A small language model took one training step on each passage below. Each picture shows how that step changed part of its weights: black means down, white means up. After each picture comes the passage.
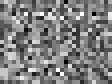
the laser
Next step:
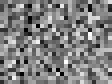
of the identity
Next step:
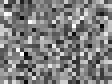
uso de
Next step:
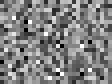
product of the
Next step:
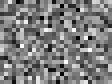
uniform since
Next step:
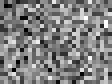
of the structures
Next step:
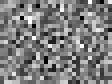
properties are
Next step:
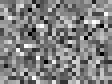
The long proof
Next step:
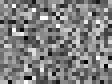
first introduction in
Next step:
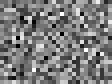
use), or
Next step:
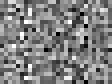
create and
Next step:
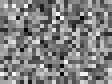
of generalized
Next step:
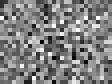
characterization can
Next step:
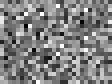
same color.}
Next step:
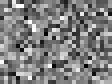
$H$ in
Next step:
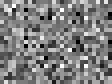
made by
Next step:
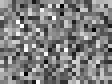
Cada uno
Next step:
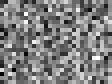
hence the
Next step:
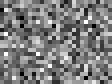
section 8) that
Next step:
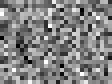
version of
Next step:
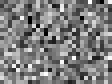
property and our
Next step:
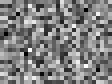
true for the
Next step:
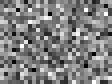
BCD and
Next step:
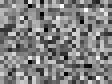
birth of a
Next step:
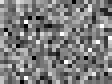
suitable space
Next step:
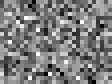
For a long
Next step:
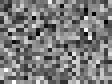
no explicit
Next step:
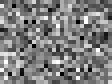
those formulas
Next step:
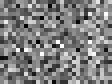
is a positive
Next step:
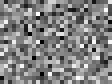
ranges of
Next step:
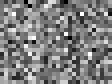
$\delta$ of
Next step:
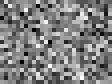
dam olish
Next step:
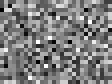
questions that
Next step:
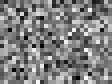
seen at their
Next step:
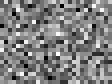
Norms and
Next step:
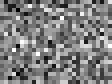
parameter space (for
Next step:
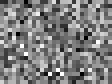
of science
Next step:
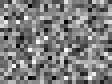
family of
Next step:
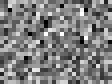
the staff of
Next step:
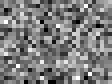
at nu
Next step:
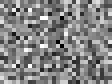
and the line and
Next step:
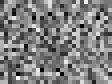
Since the distribution
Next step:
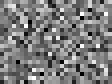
once a
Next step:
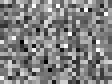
we string
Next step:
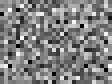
Eri, are
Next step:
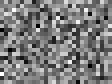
were described by
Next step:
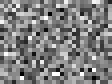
model and equations we
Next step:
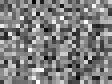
prior work
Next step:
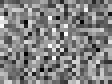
corresponding colors.
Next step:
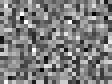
constraints on
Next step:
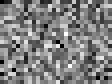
with the respective
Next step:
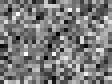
to handle
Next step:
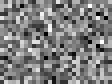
too weak
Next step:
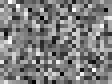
for special
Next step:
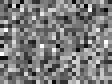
is interpreted
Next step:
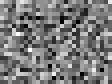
in ii)
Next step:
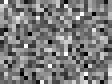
later) is
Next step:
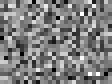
that computes
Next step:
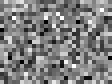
from a single
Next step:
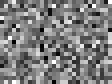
feature for the
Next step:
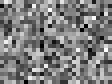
a forcing
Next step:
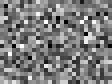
( \diam
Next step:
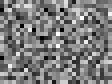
provided that
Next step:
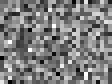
deduce from
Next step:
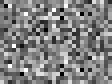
matrix ${\mathcal
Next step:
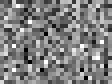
in case of
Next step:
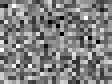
and shorting
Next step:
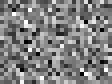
space. One
